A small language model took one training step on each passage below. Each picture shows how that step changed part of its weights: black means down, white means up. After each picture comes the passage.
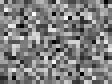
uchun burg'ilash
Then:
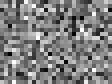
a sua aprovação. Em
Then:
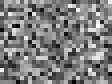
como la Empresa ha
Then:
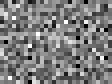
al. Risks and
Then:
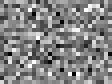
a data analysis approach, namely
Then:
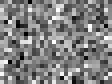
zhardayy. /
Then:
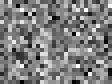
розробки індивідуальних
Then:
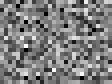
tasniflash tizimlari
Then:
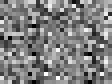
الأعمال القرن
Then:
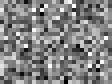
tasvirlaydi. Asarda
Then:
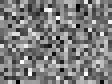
par Phang *et al.*
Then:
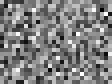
академістів як
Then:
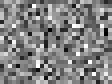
con quimioterapia,
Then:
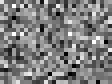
yapay bir ortam" olarak
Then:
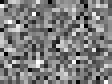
de manera respetuosa,
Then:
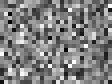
quanto estrangeiros,
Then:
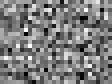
лишь отдалают
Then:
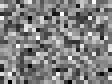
nutrientes da dieta,
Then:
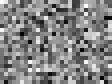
optimal foydalanishning usul va
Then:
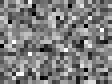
Educativo: discursos a partir
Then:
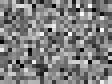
que esses desafios
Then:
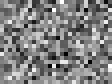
em uma vitrine”,
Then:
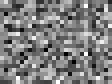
y valorar el aporte de
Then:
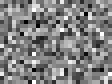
natijalari tahlil qilinadi.
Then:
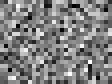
defensa radical de la
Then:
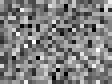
deliberações respectivamente pelo
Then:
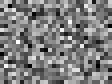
temps de travail nécessaire
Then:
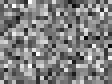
- isto é, os
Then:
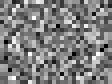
del efluente de la
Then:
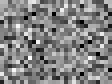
ўрин эгаллаши
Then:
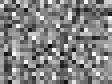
va ijtimoiy rivojlanishiga samarali hissa
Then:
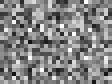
که برای
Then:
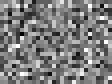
paredes inclinadas
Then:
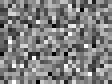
hududiy komissiyalar tashkil
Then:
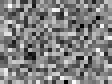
O. Urmson.
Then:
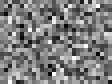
Médecine, de
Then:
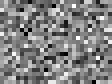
tarjima darslari jarayonida
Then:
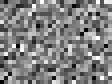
davlat kanallarida namoyish
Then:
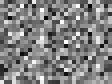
which will be sought
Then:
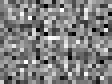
как ключевой компонент развития
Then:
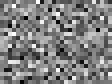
yorug'" —
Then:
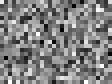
Ўсмирлар ва
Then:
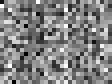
meliputi ruang
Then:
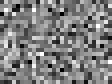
17. European Convention for
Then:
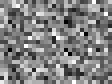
maior, tanto em preço como
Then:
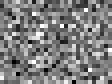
de una cierta unidad
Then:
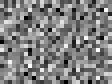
que também a imprensa
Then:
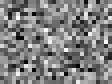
собаках, в котором
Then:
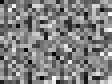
психологія професійної освіти*.
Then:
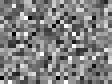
habría sido defendida por
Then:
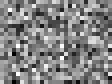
родителей в формировании
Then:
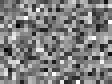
máquina. BELO
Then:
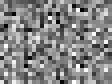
argumentlar va haqiqatlar.
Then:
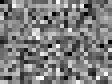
realizadas durante o dia
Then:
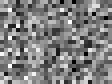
la posibilidad de su
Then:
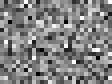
paydo bo'ladi —
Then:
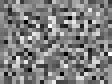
sustentável e a qualidade de
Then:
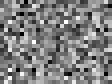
resultaten, en wat
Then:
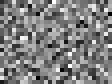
compreendendo o momento de
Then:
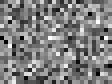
modelagens obtidas pelo
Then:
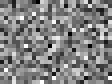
kapsulali garderoz
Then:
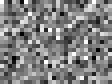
topshiriqlarining mavjud 3
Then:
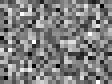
labor and social security in
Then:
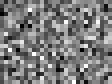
strategy and investments
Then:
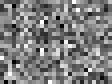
Report of the Special
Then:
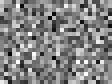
Рисунок 5 –
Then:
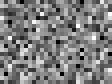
significado de vivir de forma
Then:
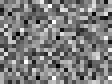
l'encontre des
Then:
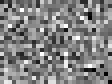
przedstawione są
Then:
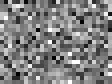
канд. юрид.
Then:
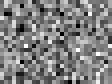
muß allein in der
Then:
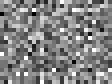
and professional training for the
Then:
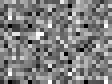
de 7880 pacientes con
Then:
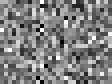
Factors Affecting
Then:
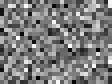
Educação pode ser concretizada
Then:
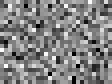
olinganini guvohi
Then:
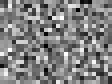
Н.Ю. Русский
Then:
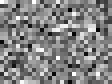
ситуациями на пути
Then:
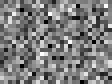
I Heurist delas
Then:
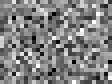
Africa through an African
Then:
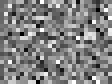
ou mensongères peuvent
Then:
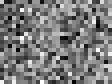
neba jas*“
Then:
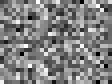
cada setor, para que se
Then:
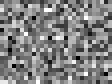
m³ umumiy suv
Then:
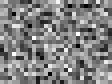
kompleksning xususiyatlarini
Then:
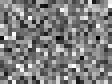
характеризуется слабой
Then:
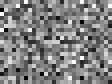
Данная доктрина
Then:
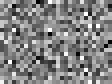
tishlarini guruchga
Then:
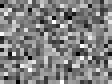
sentencia **Herri
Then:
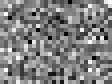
%, толанинг юқори
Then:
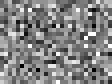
С.47). В данной связи
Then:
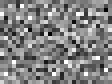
систем в Узбекистане. In
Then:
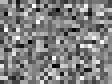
os níveis de obesidade
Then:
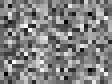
ter é de que o bem saúde
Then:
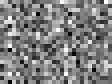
Marriott Internationalning
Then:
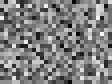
menarik hati para
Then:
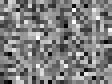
a necessidade de ampliar a
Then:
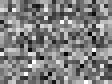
terapiyaga ko'tara
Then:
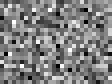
процентов испытуемых
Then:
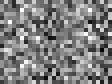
STUDY OF THE
